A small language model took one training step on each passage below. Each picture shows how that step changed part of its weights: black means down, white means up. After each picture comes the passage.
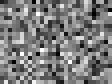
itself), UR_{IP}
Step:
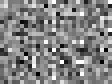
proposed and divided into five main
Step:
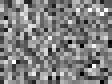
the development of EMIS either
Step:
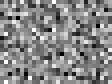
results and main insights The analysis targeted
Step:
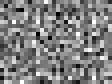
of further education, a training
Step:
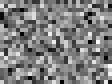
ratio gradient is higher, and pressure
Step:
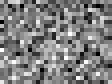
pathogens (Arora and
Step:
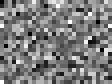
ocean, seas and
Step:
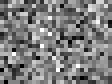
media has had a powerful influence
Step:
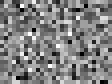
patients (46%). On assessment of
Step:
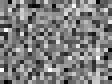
energy demand mechanisms. In cases where
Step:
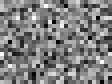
D. W. Laist,
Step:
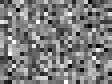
it will be difficult to extract spectra
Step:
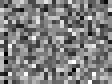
of the disease³¹. The
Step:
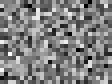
effects like caffeine
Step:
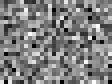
resources that could facilitate online language teaching
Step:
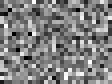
time, these thriving
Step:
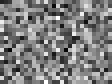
problem into the resolution of a series
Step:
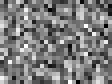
Application to the Archaeological
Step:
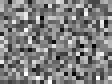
and decryption. When key
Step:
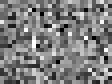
want to create the final report,
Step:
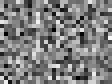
be a scientific discipline. With
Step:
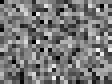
we have done better? 3)
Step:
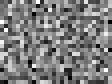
purpose of design laws is to protect
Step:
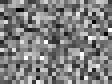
has several limitations. This study only
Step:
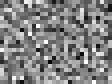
right side of this figure. The
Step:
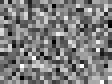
occur due to a failure in either
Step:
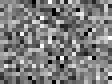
can affect borrowing costs
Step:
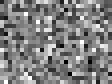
works, raising the question of
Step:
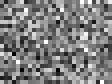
private capital that used as a
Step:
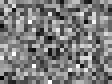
hashing HD-CAM
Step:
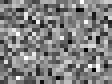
is regarded as significant for
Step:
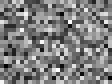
can manifest as metabolic risk
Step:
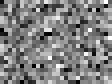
update of the Energy Performance of
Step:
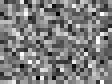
concept evolved as a result of
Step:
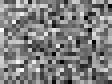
predicted base pair which is not found
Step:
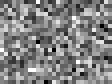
Figure 14. Percent recovery
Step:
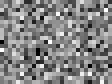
Child Protection and Law Number
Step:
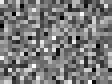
de alto riesgo:
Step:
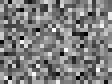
in Nigeria can establish isolation centers
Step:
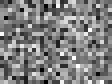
to enhance the geologic understanding
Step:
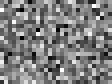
and are the main contributions of this
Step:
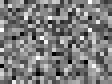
is possible to realize a computer
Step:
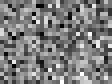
SiC paper to remove the
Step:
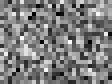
input heat flow, change the input
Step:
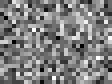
as the best alternative to mitigate
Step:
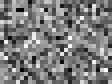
study was to explore the residual effects
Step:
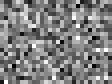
the digestive continuity
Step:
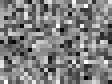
to who has the right to receive
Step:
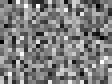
oil from PI membrane on
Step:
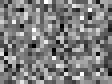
of interest with respect to the work
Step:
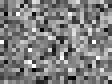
small residential building situated in
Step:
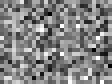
ENT Department Malla
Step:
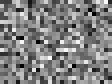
this study, it can be concluded
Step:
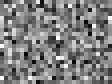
economy (KE), knowledge management
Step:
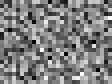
4. CONCLUSION By decreasing the
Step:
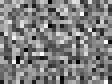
focus from contaminant removal to
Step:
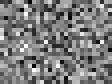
to B5, the images have
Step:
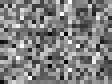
An Electronic Lexical
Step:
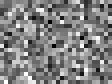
not exactly fit into the
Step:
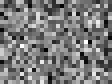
a desktop application in
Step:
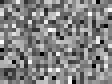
Line”; International Journal of
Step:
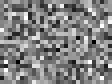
denaturation, 30 s at
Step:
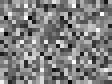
used as a starting point. It
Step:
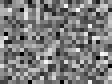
to binding of the flutes
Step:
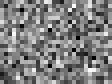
of nickel is higher,
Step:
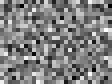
unsustainable human activities.
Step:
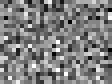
to crop maturity infesting
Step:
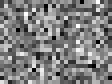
changed, the original models became
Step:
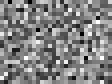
in the variable remuneration is
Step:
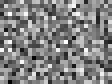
chosen topic and it does not include
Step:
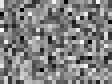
party can increase the local
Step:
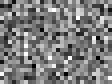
Translation with Explicit
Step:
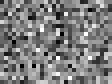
others case, they might consist of
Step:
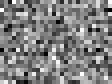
are reared on the same
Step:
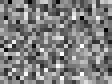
in the cavity of the
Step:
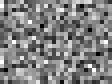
lumbar spine.
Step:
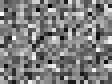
decarbonizing the transportation sector comes
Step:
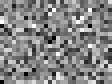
Baptist Conference.
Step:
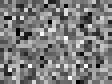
biomass from runs with the
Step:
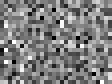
FIG. 4: Net
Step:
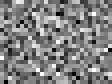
State, Nigeria. *J.
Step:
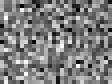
minimize the overall IPSs
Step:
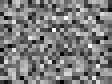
special function symbols, resulting in
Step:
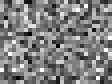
the commodities in which Section
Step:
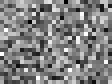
under trial themselves, and grant
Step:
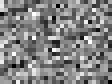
The yellow mosaic is a
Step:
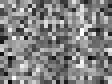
the AgID guideline on the
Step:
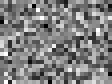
minimum, respectively. Definition
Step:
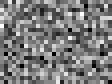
clasts with a very wide
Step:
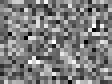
halved sequentially as
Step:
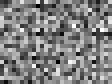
objective of this paper. The
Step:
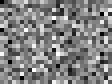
D8.1. Practice
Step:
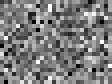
σ_t is two times
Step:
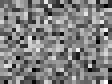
rupture of all layers of
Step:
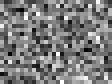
was reduced, so the stock
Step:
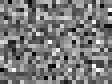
in model parameters, adapting to
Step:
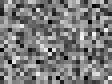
SUMOylation on
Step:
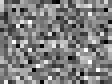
glass fabric style 86088,
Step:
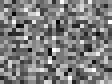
element of storytelling itself
